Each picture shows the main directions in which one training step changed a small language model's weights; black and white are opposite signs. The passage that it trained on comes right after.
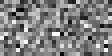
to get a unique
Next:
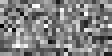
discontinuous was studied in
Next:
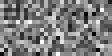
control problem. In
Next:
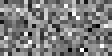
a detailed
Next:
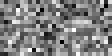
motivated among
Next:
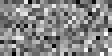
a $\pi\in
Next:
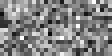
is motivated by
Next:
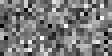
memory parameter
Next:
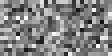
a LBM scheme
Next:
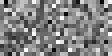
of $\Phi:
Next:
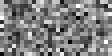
n$ and $p
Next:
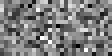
be the n-dimensional
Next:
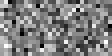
this is so,
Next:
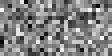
\! \frac{\Delta
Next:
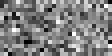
The above mentioned
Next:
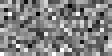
that: For all
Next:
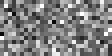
where $E$ is
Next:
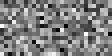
any member of
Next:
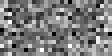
gives the result of
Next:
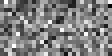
of pairs of commuting
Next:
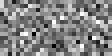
each case as follows.
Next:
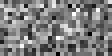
tangential component of
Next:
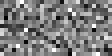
Finally, we consider
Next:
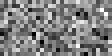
finite mapping. (For
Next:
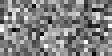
were the next step.
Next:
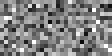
generators in the statement.
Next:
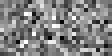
DATA =
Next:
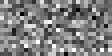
and only if its
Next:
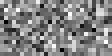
is the location of
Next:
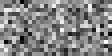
critical value of the functional
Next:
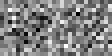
it must intersect the
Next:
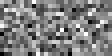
matrix, given by
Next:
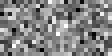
the proof of the second
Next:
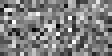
get the following relations between
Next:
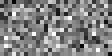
the displacement map
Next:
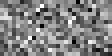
i\geq \ell
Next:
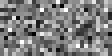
notion of randomness that
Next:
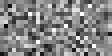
upwind finite difference
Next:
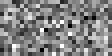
its terms may be taken
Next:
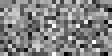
for any three radii
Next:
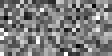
sufficient condition for a
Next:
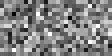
$f \in
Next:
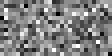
quantities in the
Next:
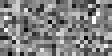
case of square lattice.
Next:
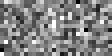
Therefore $\exi
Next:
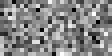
the second derivatives can be
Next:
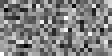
the LG model to
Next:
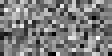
for a process associated with
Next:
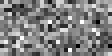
and the vanishing result
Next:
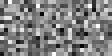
particular, to avoid
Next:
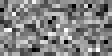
is by induction on
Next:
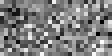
estimators which
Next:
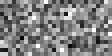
the poles of
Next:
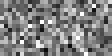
we can and will take
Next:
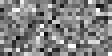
(each made
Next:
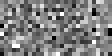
Setting $v
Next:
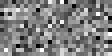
the methods of this paper
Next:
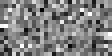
typical example of a
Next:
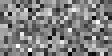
any one without the power
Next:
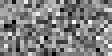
for the unknowns
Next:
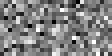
denote with $|v|$
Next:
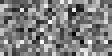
or diagram. We define
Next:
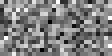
is just a solution to
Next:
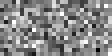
single solitary wave
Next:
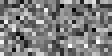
clearly a morphism of
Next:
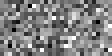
the recursion \[
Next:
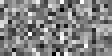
element $p$. Since
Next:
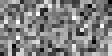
\to \xi
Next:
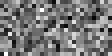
Related works are
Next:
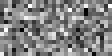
be optimal, since
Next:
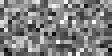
element of $\mathcal
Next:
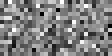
particular, the first
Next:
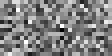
Index class
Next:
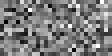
formal power series and a
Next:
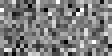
C_n $ act
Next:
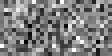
of codimension
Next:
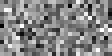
new filter may
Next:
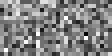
all fast time
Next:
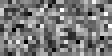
polyhedral estimate to
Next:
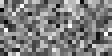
is defined, though
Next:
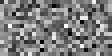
to every finite extension of
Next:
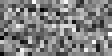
cannot be described by a
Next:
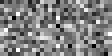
consider spectral averaging
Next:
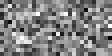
cette définition
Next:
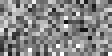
two-dimensional almost
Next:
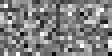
but defined on a different
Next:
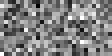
example, if we write
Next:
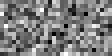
motion on a Lie
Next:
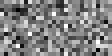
a number of cases.
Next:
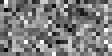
of the subgroups
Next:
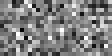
\\ \hline \hline
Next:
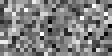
is due to the
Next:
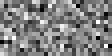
defined by the generating
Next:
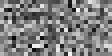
have the following relation for
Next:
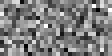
dated back as
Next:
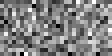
$\eit$ is
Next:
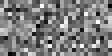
which has a unique solution
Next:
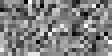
declare a full
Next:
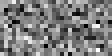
integrated with the same
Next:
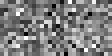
{\it Three
